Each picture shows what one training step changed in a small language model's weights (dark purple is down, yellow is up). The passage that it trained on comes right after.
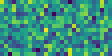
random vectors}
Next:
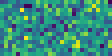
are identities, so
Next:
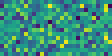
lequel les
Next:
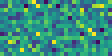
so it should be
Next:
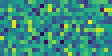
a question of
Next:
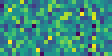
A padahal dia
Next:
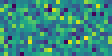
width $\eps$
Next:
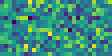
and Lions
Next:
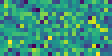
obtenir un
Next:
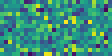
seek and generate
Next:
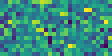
of the analytical
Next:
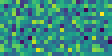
ya'ni ular
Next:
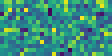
In particular, certain
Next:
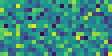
рус ва
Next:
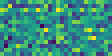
assumption that the number of
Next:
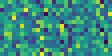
get the precise decay
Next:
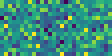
впливу на
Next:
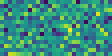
e causa
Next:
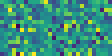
a simplicial
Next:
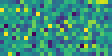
of electricity
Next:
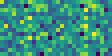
It thus follows that
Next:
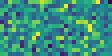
of these new relations is
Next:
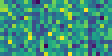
\ER \quad
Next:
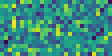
all vector fields of
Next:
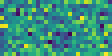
The evolution of the
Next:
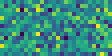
haar like dari
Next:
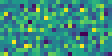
The resulting identities
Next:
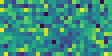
Note that the solution
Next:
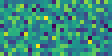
в плоско
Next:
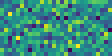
with both delta and
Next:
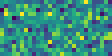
destrezas y
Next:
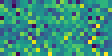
fidelity model
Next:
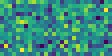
order with respect to
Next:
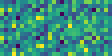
centralizer of
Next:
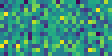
san‘at va
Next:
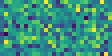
teorías del
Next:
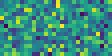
(\phi \rest
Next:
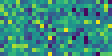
va o'zbek
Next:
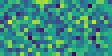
of $c$
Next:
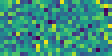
to the National
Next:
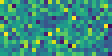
знаний на
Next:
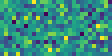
New York,
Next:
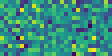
makoni – bu,
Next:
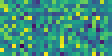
\nabla H$
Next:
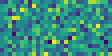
profiles to an
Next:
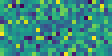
that a single probability
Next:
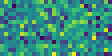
the coordinate ring of
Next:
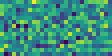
number of distinct
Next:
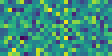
be expressed as a
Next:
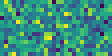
era el amor
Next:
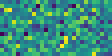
and therefore if condition
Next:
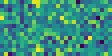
bentuk uang
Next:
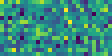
with technical
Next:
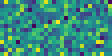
be, if any.
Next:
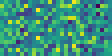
pedagogik jarayon
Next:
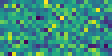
tube} if
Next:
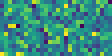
all conjugacy classes
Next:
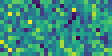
be everywhere linearly
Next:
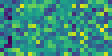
de prestatie
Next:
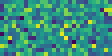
a similar manner,
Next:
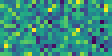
y complejidad
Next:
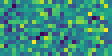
the system of equations
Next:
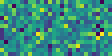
по пути
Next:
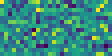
hand side, we obtain
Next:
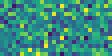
the latter can not
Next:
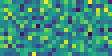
fixés en
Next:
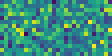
a una representación
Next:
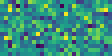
good; we have
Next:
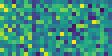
\otimes g_1
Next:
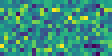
} g\in
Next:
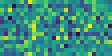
factors either is
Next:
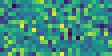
the resolution than the
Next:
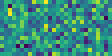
that the emergence
